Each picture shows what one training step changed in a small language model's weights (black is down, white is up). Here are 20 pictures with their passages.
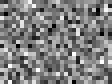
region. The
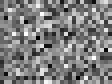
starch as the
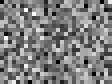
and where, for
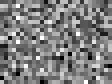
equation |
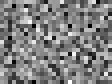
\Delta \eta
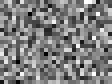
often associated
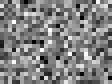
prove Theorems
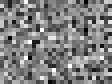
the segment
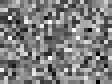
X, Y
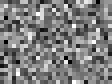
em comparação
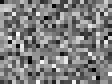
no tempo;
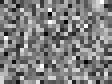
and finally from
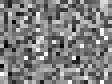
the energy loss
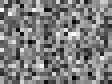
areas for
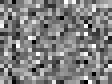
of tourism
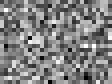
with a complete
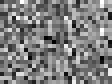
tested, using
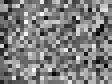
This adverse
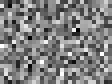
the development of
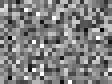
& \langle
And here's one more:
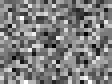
shade in the
